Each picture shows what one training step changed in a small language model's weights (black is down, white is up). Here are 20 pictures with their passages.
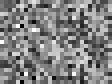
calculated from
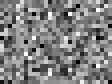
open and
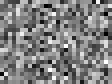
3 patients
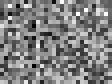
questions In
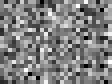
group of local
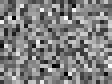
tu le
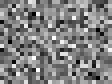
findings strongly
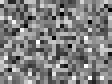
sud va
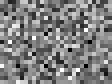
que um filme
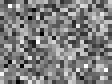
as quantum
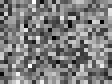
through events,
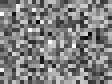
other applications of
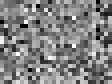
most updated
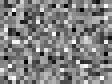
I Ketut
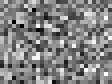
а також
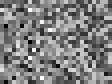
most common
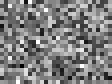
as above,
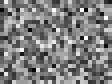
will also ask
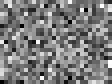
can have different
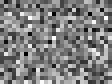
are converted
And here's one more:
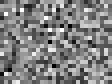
contrast to
